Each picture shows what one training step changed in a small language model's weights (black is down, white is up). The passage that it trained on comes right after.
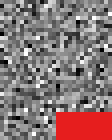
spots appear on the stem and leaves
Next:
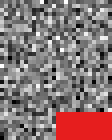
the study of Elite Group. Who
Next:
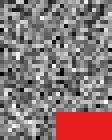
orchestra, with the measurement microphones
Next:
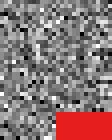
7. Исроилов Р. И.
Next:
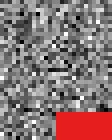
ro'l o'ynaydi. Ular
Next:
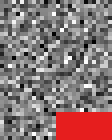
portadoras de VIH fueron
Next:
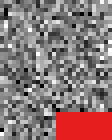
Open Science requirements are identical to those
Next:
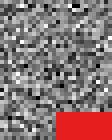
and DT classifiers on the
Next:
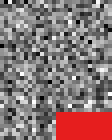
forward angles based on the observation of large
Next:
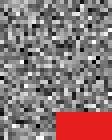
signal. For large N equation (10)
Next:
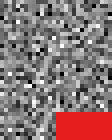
under conditions of lack of heat, the
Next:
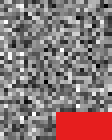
области гуманитарных наук –
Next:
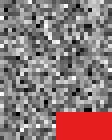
qo‘zgalish o‘chog‘i
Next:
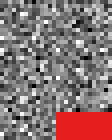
berishga harakat qilaman.
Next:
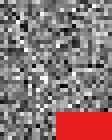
Soerjono *Efektivitas
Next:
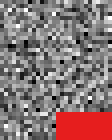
DIEP reconstruction. However, we were
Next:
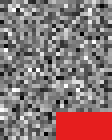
technically into your data processing pipeline
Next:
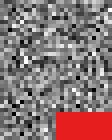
and motivation as determinants for cycling
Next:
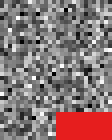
(\text{number of parasites
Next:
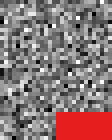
players may reject or question the game's
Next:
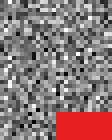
– это метановые выбросы при
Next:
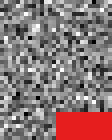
other patients. Nevertheless, Patient 6
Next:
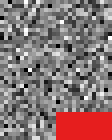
to a device, unless it's necessary for
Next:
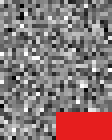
no son co- múnmente considerados en las
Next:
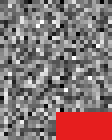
saat ini perlindungan
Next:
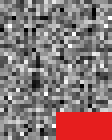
Estado do Espírito Santo de
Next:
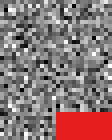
sciences, and should be settled without
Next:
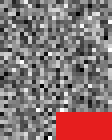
et un exposé des lois économiques
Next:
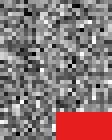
Cell Tiss Organ Cult.* 2010.
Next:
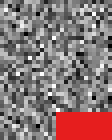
of Sieling suggest that mineral fixation of
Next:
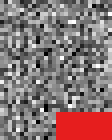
Parti ou la commission locale du
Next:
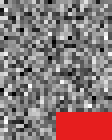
P, Hong L, Dawe D,
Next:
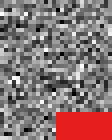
asignatura, se le atribuye
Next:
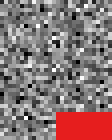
significant lag of antitrust and competitive
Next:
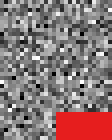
= 133) com média de idade
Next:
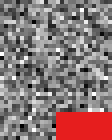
tili yo'nalishi 2-kurs
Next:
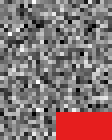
danneggiato o ucciso
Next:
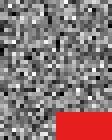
was unremarkable. Peripheral
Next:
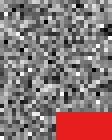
as much as conservation of momentum and
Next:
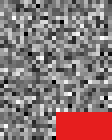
information to make it manageable and analyzable.
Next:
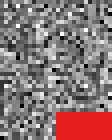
Ahmed Medical College and
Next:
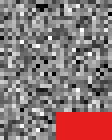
значением прочностных свойств
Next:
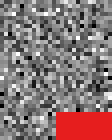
adipose tissue, muscle.
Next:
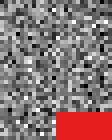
may become increasingly important in some regions.
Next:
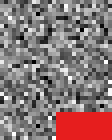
project, and in which values will be written in result
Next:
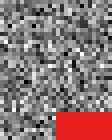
respondents. The target population were students offering distance
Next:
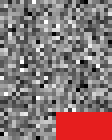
care Cultura de segurança em
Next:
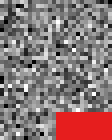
the inclusion of poly-lactic acid
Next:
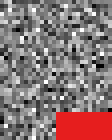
насколько можно ослабить
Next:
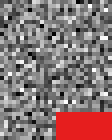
büyüktür. Nice,
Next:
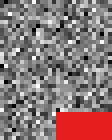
el mundo y su comportamiento hacia la
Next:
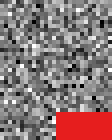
quality, and promoting teamwork amongst stakeholders
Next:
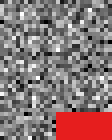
< 0.05$ considered significant. Results:
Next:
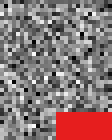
период длится от начала
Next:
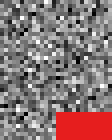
the east, the geographical picture of
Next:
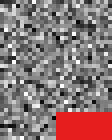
concentrazione crescente e non la
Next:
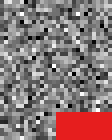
that drives the tower-density
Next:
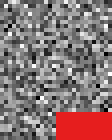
memenuhi kriteria relevansi dan
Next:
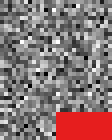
koinotni o‘rganish,
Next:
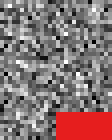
qahramonlik merosi va
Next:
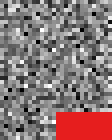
період цільового значення,
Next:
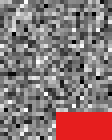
Biz uchun til o`yinlarining eng
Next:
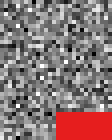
atletika va uni o'qitish
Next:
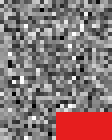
gde je bolesnik od prvog do
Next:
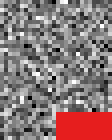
показатели почти в 2 раза выше
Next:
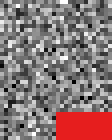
борьбе за внимание
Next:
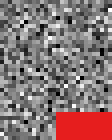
to minimize the maximum difficulty of a
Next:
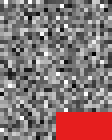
Monitorar o funcionamento do sistema em
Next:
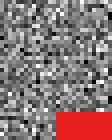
generated relief are depending on the
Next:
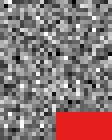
время спустя к ним
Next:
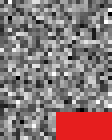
than [34] despite employing four
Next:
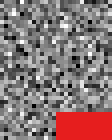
tecido (SCHNEIDER e
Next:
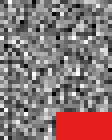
shows the interface of the admin and the
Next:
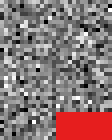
class and adherence to cART treatment. This
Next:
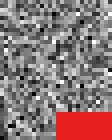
em servidores externos à NOVA
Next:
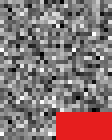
ini yang bising dan panas.
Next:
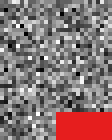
saling membantu. KESIMPULAN
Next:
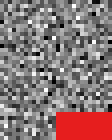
for the study. A flow chart from
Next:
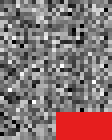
va nimani zarar keltirishi
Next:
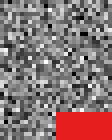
market returns (Kaur,
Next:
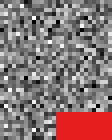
que discutem materialidade em seus estudos.
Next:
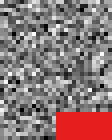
Abruzzo ■ Molise
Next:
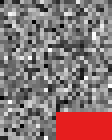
Gonçalves e Nascimento
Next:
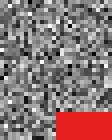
provide high-accuracy localization in LOS
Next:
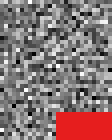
degrees of freedom. The r
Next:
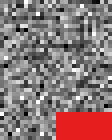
Jahre größere Spannungen
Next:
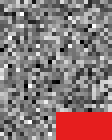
Slice Registers (69,120)
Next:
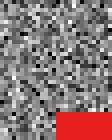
детей, находящихся под
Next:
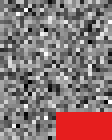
blossoms, leaves,
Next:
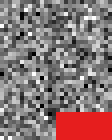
va o'ziga xoslikka ega,
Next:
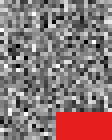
On the other hand, a low LDR can
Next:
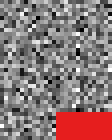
также о его уникальном
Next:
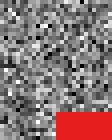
Addison-Wesley, 2015.
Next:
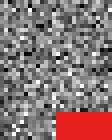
of people and organisations based on individual characteristics or
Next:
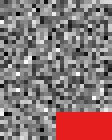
adoptar prácticas empresariales que
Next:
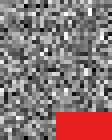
populations, an increase in systematic performance recording of
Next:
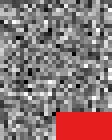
[15]. Conclusions Antioxidant,
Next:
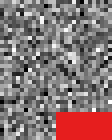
gained attention for its potential role in
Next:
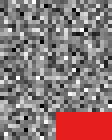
o máximo possível a manipulação
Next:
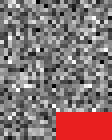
în domeniul genomului
